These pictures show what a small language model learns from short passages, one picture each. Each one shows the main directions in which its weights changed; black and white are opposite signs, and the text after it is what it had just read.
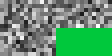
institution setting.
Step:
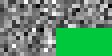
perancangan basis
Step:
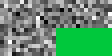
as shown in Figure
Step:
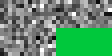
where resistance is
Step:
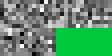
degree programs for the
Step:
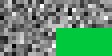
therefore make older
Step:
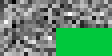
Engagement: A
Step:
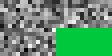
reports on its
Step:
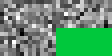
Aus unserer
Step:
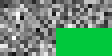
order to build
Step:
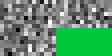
shakllanishi zarur.
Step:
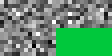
Press OA +
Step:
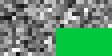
tijorat yoki
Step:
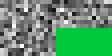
showing government-led
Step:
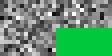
by coiled or
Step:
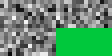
one of the
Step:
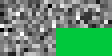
possible to predict
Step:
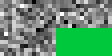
а также в
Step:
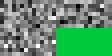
can be detected
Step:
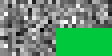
va ICF
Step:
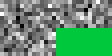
turn of the
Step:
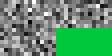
com sua relação experimental
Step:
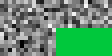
maior quantidade de
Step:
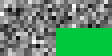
for the other
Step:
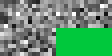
the polarographic
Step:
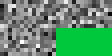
lengths on the
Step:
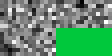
of right lung
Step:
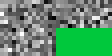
the generated assets
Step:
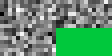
of the efficiency of
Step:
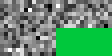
ello, la
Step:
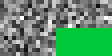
Economy produced the
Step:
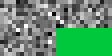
one step, plus
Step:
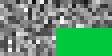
xizmat qilishning
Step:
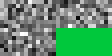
tool for early detection
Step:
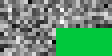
threshold: 19
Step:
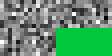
culture. Il
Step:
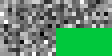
the amount of consumption
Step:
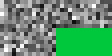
through the utilisation
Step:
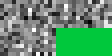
tushunish jarayonidagi
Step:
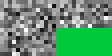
as mentioned
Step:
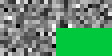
simplicity and
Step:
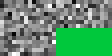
ou estática,
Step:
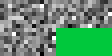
capital can give access
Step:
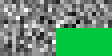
Final Report
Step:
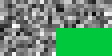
resource throughout the
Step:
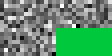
All authors read and
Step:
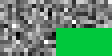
new inputs of
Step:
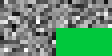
Instituto do
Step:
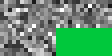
honour of
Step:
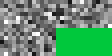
pris en
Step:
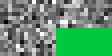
tizimini takomillashtirish
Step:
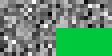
causato dal
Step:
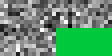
which tend to
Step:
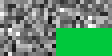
services for farmers and
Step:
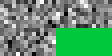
talab qiladigan
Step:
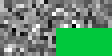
be determined with
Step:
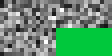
aim is to be
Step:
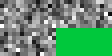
to “perform
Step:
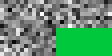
most widely experienced
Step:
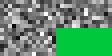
o primeiro
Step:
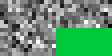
better knowledge of the
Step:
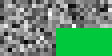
human health. The
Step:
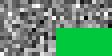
de desenvolvimento da
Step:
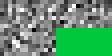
of fabric
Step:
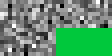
psychological and social climate
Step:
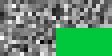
feeding was
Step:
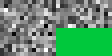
situation poses a
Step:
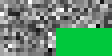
discussed in which form
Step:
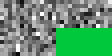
newborn care
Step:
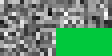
TSO Transmission
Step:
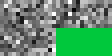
Banks; he
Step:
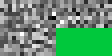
can be made that
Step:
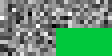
essential oil was
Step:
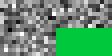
can be a
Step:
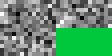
to the additional water
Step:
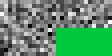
of war on the
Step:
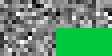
que disponham de
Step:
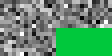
tomi ikki
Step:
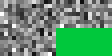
the training and testing
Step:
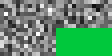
specific social cues
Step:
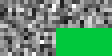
territory of negative
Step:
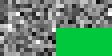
to be accountable
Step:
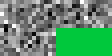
the relationship between variables
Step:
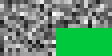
not influence internet
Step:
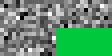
el 2 de
